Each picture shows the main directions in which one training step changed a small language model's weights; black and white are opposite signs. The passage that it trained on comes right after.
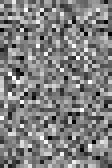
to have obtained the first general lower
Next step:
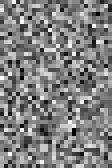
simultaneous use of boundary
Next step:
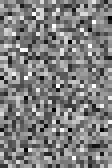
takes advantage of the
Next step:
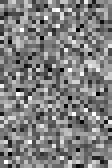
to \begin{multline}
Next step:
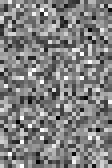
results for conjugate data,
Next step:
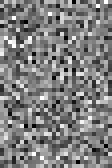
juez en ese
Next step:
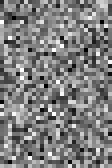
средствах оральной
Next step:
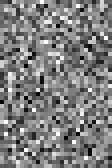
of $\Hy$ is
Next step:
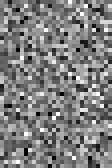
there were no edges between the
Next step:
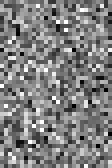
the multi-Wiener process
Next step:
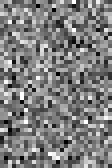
Portanto, raça é
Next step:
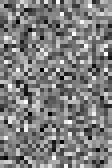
inneholder ikke
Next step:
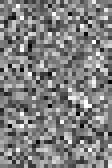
the control $u$ to be
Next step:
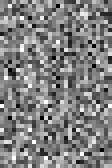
acces la informații al
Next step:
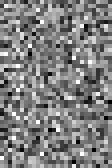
de reloj, el
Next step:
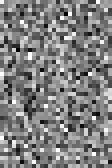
площади может
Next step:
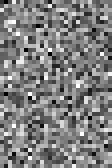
global attractor} if there
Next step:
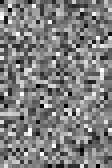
Elite e dos políticos,
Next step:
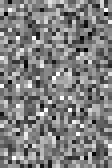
Таржимон ва
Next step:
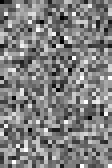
возшло, потому что
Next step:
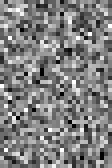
every spray on a surface is
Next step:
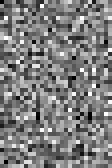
M.I. Gestation
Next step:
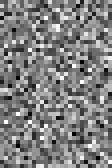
in \cite{ch} is
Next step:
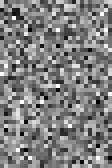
tecnológicos, una mayor
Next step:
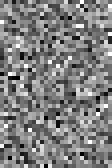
necessarily irreducible. For this purpose
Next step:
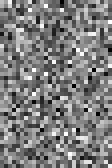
– pedagogika fanlari doktori, professor
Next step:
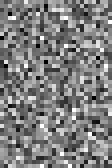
a Hilbert-Schmidt operator
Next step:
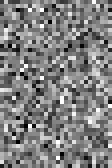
% \begin{align*}
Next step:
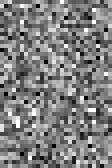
– klassikalıq
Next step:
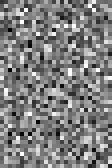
and reproductive health
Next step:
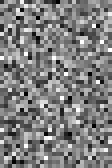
estetik ta'limning
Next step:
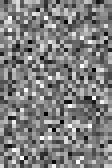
subsection 5.4, we
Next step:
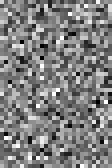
a non-abelian generalized
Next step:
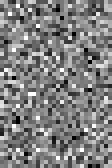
for rejecting the validity
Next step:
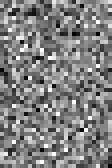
eshonlarning holini
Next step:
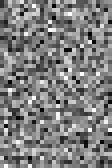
con 3,27 seguido por
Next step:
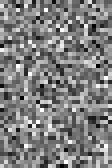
Therefore, \begin{equation}
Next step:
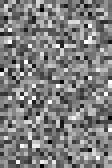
R$ and $x \in
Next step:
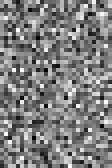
service is revealed,
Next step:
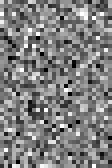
then so is the lattice generated by
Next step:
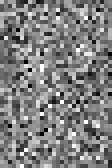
$\calX$ as a
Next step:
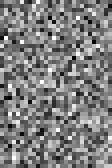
integer $m$, a prime
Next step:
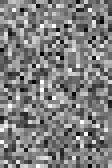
of the contact pair was
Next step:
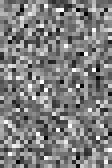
reduz os esforços
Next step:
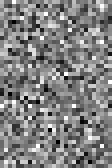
$M$ is the first order
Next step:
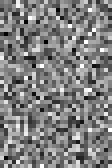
w$. It is easy to see
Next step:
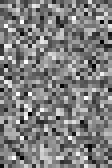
are Kan fibrations as
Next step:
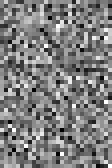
bo'lmish Xoja
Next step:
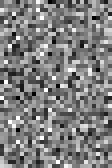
forte capilarização dos seus
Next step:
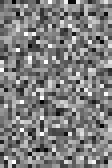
result. First, we say that
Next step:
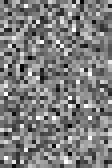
consiguiente, sólo
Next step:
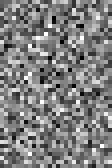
using drugs in arid
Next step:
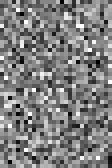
the height function $h$ to
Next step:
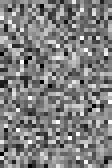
Gráficos dos índices
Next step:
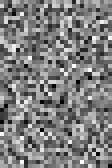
un grosor similar al de
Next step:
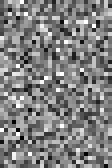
professional o'qituvchi
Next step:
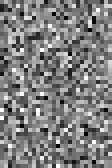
Science. The Internet of
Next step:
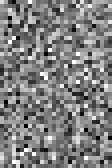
$\acute e$gal
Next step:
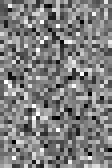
samaradorlikka erishish
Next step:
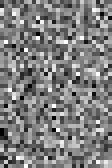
da identificação precoce de
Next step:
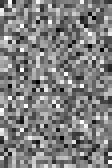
O que pedem eles
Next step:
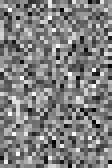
учун баҳшида
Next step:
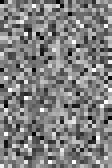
chuang qian ming
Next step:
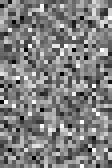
w_n$ \\ \midrule
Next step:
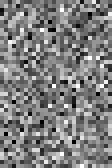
range over all open sets containing
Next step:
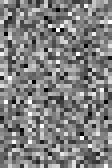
coupling graph} of
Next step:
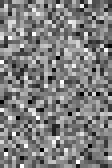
of $L$-functions
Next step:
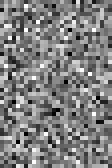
han sido consagradas con
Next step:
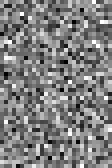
\baseC \ and
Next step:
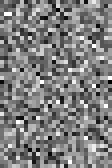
the identity \begin{equation}
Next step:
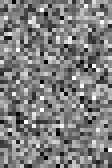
p_1$ is in
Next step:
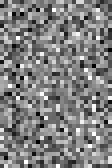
texnologiyalardan foydalangan
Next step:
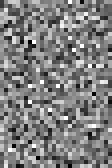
y_B$$ Similarly,
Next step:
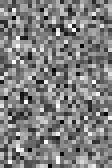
ciudadanos y a las
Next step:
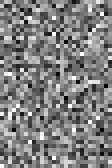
p$, which meets the proper
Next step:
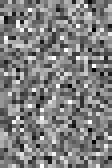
harmonic numbers. This formula was
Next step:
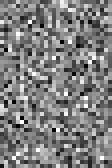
Statistics Building,
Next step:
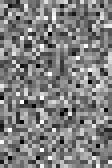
the sensory input-off
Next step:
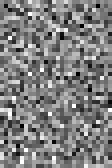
yakın ve uzak
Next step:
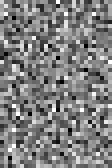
kabi. Xuddi
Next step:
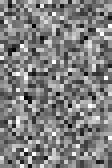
automorphism group of $X$ is
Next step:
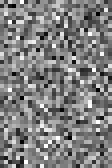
para resolução de problemas
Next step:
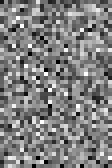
three-dimensional Reynolds'
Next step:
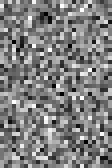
que préconisée par
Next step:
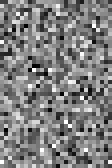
constant an equal to 10,
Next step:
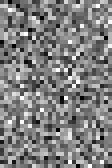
unei taxonomii
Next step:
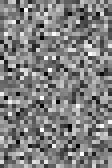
and the boundary segments remain straight
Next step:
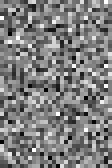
intersection $K_1\cap
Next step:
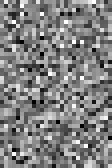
been recorded on recently
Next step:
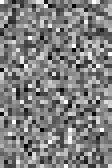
the left (a) for
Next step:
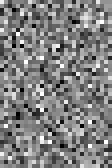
a superfície.
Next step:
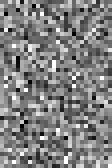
jinoyat ustida
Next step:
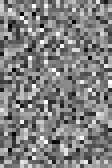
$p$. The first term in
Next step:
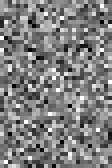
$p$ is denoted by
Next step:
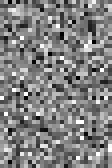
afirmação no sentido da
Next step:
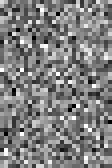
A estratégia agora
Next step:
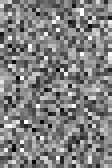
and $CD=I$ since
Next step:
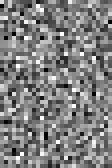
OF CONTENTS
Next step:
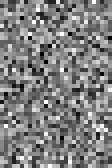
the left tree is \be
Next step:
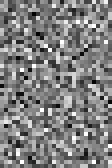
\begin{proof} We recall
